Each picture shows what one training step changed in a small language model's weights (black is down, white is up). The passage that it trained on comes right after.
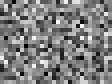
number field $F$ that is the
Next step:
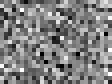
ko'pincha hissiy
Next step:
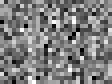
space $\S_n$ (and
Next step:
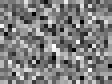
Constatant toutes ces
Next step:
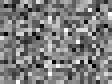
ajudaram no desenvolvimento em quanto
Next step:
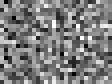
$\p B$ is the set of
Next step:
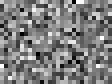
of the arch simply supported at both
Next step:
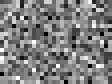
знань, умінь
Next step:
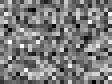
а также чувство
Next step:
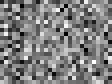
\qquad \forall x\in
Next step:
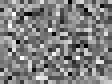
the $\Bbb A$-module $\Bbb
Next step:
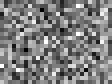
quali ruotano spesso
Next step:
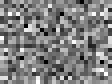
enough in advance,
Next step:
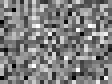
includes selected canonical angles within
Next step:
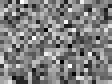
mod similar a fost definită
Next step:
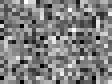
age como forma a afastar
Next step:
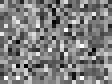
complexidade. Trata-se
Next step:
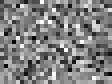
Por eso, no siempre
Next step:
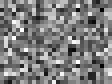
de entrega pretende
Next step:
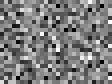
q_2 \rangle = \langle
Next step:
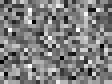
\simeq C_m \times
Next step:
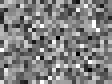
problemi bir yana,
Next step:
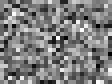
be indicated by the letter
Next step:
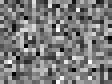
}]^T$ with residual
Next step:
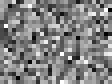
Salvador, A.
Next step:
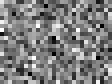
limit, the relevant formulas coincide with
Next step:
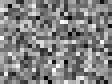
are two rays, both
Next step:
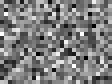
Rendszerének a
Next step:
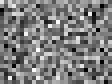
sharida virusli
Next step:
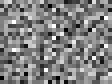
of gravitational waves in
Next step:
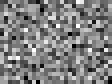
must be transformed into a
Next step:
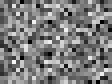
ishlari yoki ilmiy loyihalarni
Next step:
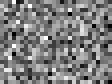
memiliki tujuan yang jelas.
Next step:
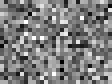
its on/off status
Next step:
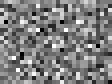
қилишни талаб қилади.
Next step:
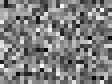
we see that our partition is obtained from
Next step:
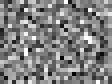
is the generalized fractal/fractional
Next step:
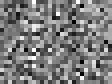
\mathbb{L}^*$, the corresponding
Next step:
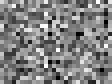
is an Eberlein compact.\\
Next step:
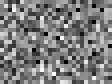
mga guro at koordinador
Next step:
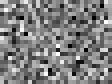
and ${\rm vol}(G^{\mathbb
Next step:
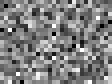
en presencia de PAS normal es
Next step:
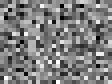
be written as \begin{equation}
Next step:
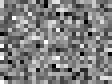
$\operatorname{GL}(n)$ with
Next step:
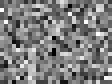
datum $x_2$ into
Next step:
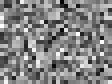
for times that grow exponentially with system
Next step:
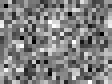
2004) en tanto que en este
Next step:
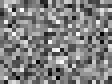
90'lı yıllardan sonra
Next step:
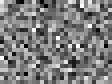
$\ell$ is even,
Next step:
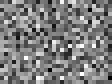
опорой секций на
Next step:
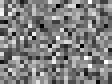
tensor and their first derivatives and on the
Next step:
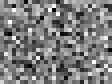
campo de atuação
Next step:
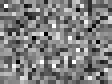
the velocities $$ H =
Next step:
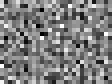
by a mapping of the subgroup in
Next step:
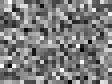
tarmog'ining mamlakat
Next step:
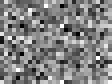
l'oral est le
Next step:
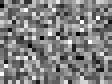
then the eigenvector matrix $V$
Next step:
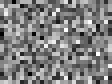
vezes influenciando as políticas
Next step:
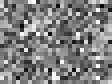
Seguí Diana
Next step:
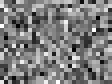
las fuentes de información que se
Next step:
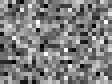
Juruá, subi o
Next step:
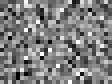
maximal operator. \end{abstract}
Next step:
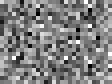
with equal wave energies.
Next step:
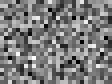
of full column rank. Moreover, the
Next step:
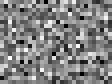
waiting for the parents'
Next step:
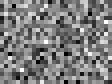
voorstel voor een visuele
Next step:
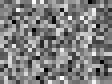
в XXI веке,
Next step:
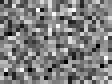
[...] Tu forma de
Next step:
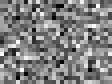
illustre la comparaison des
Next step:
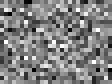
cette situation s'accompagne
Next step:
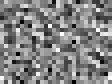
Patel DR,
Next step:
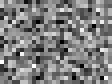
mga prinsipyo ng
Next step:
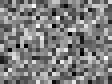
a closed, oriented three--manifold and
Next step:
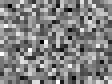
seedlings to technical
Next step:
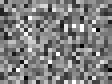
vertex group $Q_1$ in
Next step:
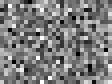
entrar en definiciones
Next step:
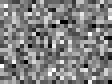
*Learning Matters*
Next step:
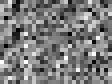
Украины; мера
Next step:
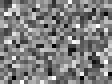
de diminuer voire
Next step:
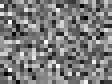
are uniformly distributed throughout the
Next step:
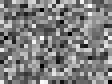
be a directed graph and let
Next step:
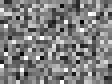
underlying viscous mechanism in the
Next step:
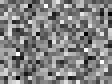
INTERIOR DA
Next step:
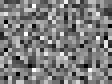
$\e\rightarrow0$. For
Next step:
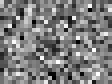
\text{value} &
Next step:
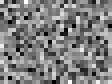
режима при хранении
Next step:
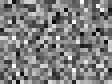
образовательной среды.
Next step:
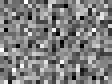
who has multiple spots to play
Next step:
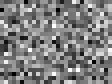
15 des Gesetzes vom
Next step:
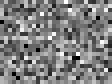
classes are examined. Sufficient
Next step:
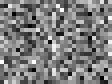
φιλία οὔτε
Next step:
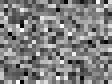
an Leaf Resistance to
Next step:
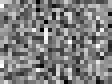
spatial mixing and some monotonicity
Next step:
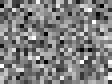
fanlari nomzodi, dotsent
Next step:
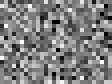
culturii C-C:
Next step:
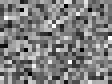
the time-dependent rate of an
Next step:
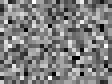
new spaces. We note first replacing
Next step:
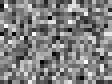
and Strategic Implications
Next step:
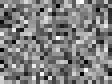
case. \section{Related
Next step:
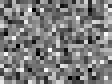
lo que fue determinado con la
